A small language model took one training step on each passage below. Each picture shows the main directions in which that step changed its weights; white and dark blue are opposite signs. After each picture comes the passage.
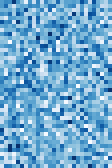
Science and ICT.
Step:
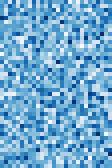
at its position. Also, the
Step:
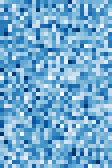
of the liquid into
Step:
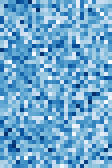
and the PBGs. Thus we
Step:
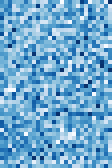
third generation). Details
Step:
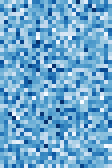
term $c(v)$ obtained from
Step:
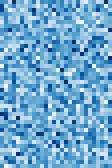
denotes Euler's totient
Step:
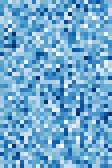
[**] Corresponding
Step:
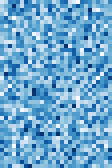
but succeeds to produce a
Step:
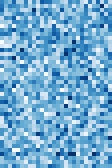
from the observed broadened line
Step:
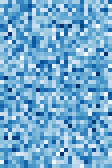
by the factor $R$.
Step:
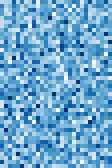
appears close to the lower branch
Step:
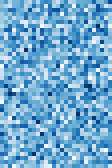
Now, imagine that the
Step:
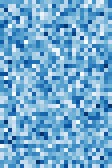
a wavelength of 970\,nm
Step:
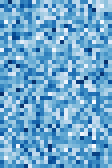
set the stage for understanding the
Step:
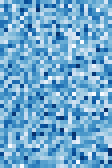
of this work was done.
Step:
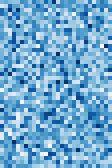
} \label{bcharge}
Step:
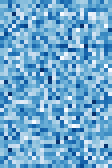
& Experimental data &
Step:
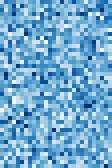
> 10^6$. This represents
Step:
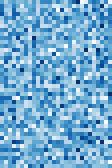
from the usual one-loop
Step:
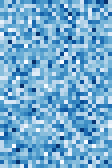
alternate in the light curve:
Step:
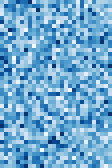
and $\phi$, and help to
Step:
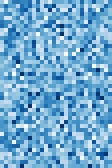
for the non-modulated
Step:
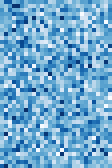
VHE flash with the
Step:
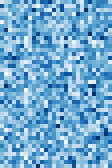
electron bunch colliding with
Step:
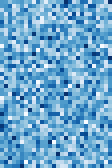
system operating in differential imaging
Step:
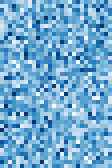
of the order parameter diverge at the
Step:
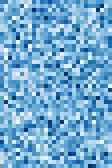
in the large-scale counterpart
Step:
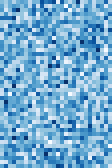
should be Multiplied by
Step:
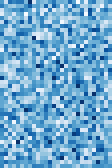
as the essential free parameters only two
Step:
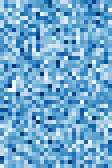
Abril, May and
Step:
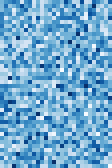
experiments if available; otherwise it is
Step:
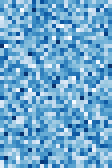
induced exceptional NH
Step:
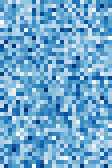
trace of the propagation events and
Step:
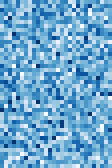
form \begin{eqnarray}
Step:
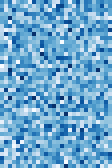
2. Curve 1 suggests
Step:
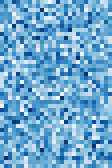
This order of the magnitude of the
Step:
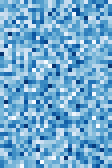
background rate $0.007
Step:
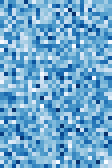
limit interpreted as radiative energy
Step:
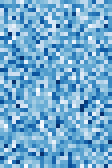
\pm 1$. The singularity
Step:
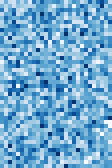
large language models. In:
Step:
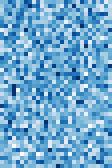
found to be consistent with zero). As
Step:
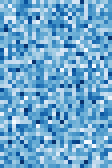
extending the work of our
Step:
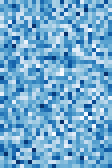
receives an input from the oscillator
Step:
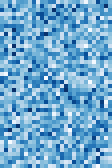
Lyon, Ens de
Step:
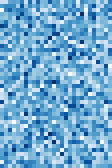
is the codon usage of
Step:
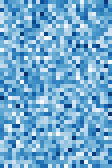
accretion flow. We assume here that the
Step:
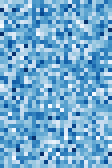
case to $N$ variables.
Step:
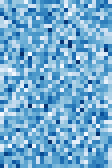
well as other, even more
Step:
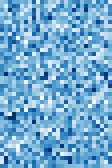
FVN useful for applications and
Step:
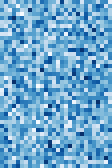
reconstruction error, particularly when
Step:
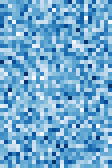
input size for Atari games
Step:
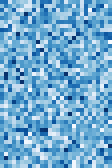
to trigger either a
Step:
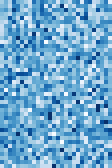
results, only information from the TPC
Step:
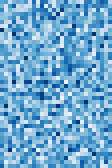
the Ministry of Research
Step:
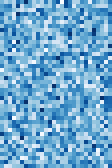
specific verifiable prediction of this
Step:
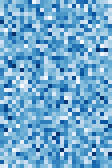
(within and beyond the
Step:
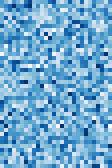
we consider the most general case by
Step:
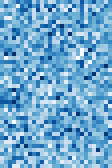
for operator properties, such as
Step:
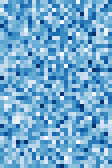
is the invariance identity for the
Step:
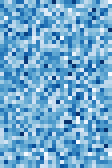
the injection much faster compared
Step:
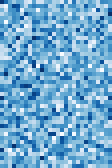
in Fig. 3. The top of
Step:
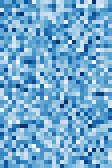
no longer be observed in the
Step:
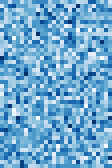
warming to date, observations
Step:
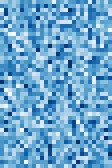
are used for the infrared cut
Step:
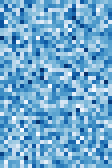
case of imperfect
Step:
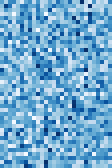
TTCP and the weak value
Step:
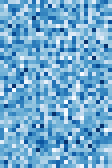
Range of $x_1,
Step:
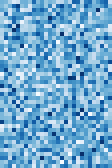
which results in an overall charge of
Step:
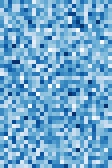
coefficients computed with MDAK theory
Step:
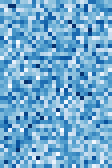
words of semilength
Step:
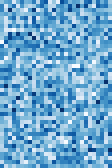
Measurement May
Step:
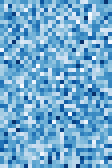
For $K3$ this is
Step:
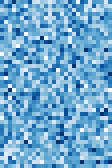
term $\epsilon$. % This was considered
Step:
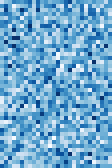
of the stellar jitter for star
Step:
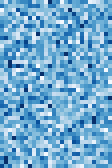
powder samples without a pressure
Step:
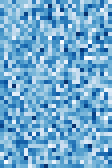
the identity operator acting on the
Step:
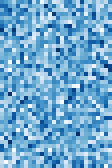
localisation map. To
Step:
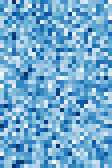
nodes in the expression tree, where
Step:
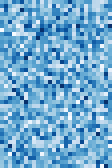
$a_0$. All of the
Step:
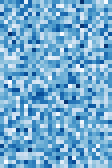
every $y\in H$, we
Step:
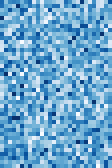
complex networks, as they are better
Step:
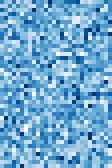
by straining graphene.
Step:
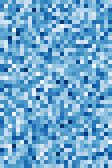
in GC M5}
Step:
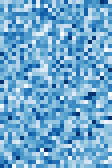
the VR programs. This
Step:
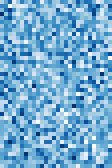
(2D) array of
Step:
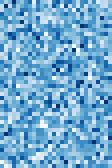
Letwin and R.
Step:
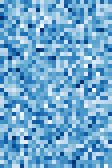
size of our sample, these approaches are
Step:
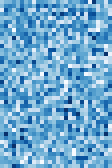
are also subject to other
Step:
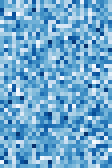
or waiting times, have also been
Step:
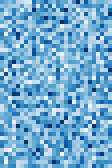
in the last step we have used the
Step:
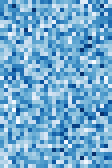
from $\sim$1\% at the
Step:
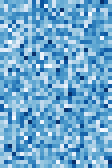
the proposed NTSCC can
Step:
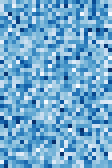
requested in the input
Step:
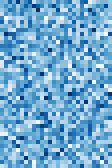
and after the break points. Model estimates
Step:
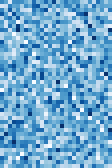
} \usepackage{array}
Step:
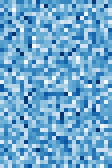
only one species of motors
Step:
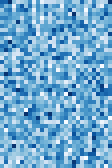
wavefunctions will be a smooth
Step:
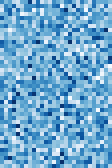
be condensed from its original four functions
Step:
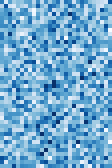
transverse beam profiles (blue
